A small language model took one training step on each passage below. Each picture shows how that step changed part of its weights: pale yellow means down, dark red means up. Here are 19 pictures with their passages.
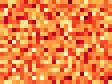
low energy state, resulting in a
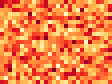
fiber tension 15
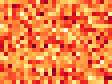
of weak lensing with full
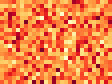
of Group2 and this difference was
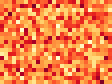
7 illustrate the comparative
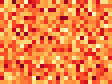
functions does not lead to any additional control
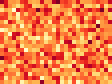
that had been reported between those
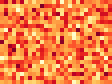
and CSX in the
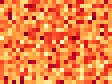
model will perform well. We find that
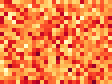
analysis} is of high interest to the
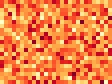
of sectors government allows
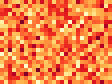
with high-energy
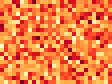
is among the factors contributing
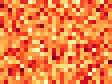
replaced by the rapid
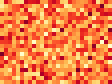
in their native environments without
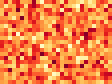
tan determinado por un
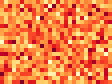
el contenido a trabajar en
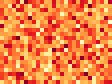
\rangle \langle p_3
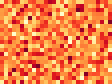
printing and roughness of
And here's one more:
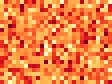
Ivanovski B,
